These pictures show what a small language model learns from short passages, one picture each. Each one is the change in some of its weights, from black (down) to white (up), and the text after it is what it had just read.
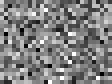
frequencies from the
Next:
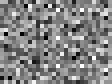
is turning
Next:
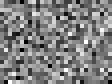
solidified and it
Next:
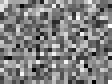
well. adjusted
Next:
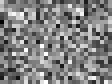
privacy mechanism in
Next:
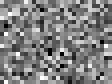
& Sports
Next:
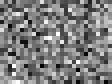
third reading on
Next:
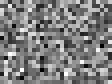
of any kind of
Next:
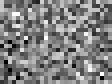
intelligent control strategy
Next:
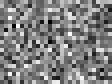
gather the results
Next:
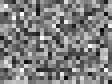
optimal singular
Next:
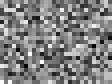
single word. Consider
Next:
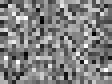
3: Complex
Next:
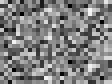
term on the first
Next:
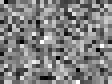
average on a sampling
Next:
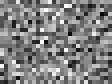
character through experimental studies
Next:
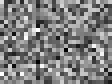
and political structures of
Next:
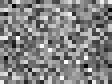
the $V$
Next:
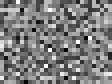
two hypotheses have
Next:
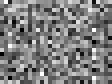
He has presented technical
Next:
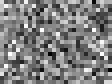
to be longer than
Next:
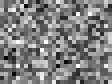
speed, mean free
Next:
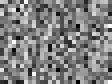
view, with distributed
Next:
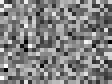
to prove this
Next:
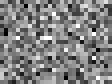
is described by two
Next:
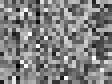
efficiently, an
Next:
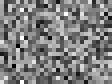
and were hospitalized
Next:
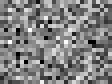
the motor
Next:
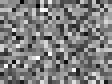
properties of the
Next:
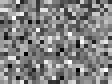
features flanking
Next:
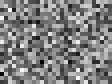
independent of the point
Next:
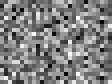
that compete with
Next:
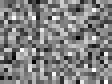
address responses in
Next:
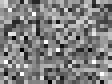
under ideal and
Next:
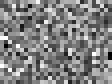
parameters. \pm
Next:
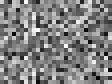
with the challenge of
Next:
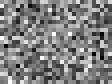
Anatomy of
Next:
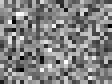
position and velocity on
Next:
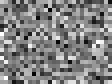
may arise for soft
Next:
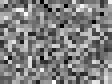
Ising Model are
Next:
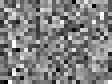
policy, but also
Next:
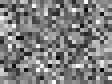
Cu below us.
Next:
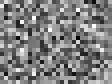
remnant of
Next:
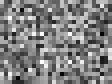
no guarantee that
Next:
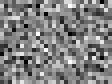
realizations) is
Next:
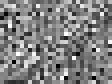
positive without loss of
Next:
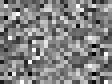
process that is likely
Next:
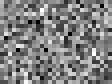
modelled by:
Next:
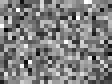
and is well represented
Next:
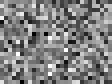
quark masses.
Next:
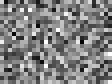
and control of the
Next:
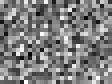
et al., showed
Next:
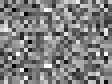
factorization rule
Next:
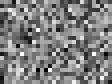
differential privacy has
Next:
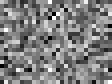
utilities, state
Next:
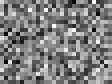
can be obtained on
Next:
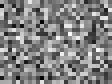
tens of
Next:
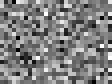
amount of work was
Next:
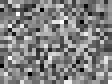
the transmittance
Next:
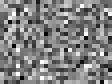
situations where other sources
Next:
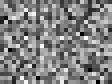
string theory in the
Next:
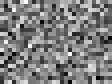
- grinding
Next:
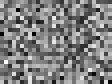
young adults.
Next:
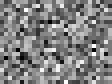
a forward process,
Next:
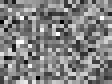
right position in ideal
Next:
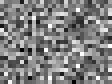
lower with respect to
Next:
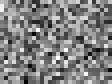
than 25 ppm
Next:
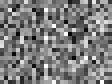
then be performed
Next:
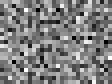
an O to D
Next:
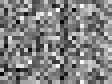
carried out by
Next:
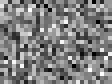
are inherently
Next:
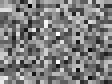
simulation results for the
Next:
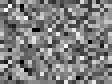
The outcome variables
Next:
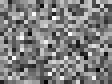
file based on
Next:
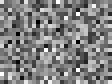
as compared to the
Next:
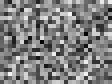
the different users interested
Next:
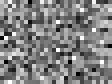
significantly higher infection rates
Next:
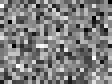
would require large masses
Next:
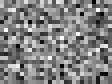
more symmetrized
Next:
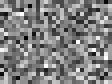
physical interpretation for the
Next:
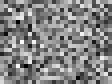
what is the likelihood
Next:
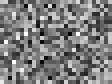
is structured as
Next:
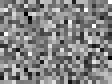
network. The results
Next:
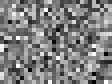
techniques such as
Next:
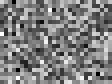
prayer remains
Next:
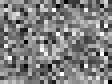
current priority approaches
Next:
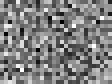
evidence from information criteria
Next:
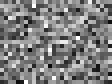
detector with respect to
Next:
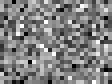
line), rejected
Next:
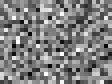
determining the recombination
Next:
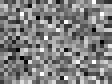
better approach is to
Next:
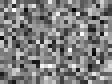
cross section claimed
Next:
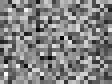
the target spin
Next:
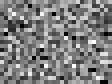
AT THE
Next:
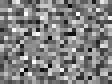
all our distinct
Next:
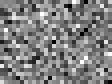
Equation which when
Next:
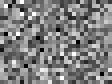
subset of the coverage
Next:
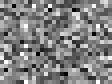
(up to boundary
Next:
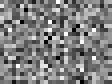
variations have similar fluctuations
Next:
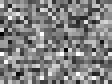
household consumption.
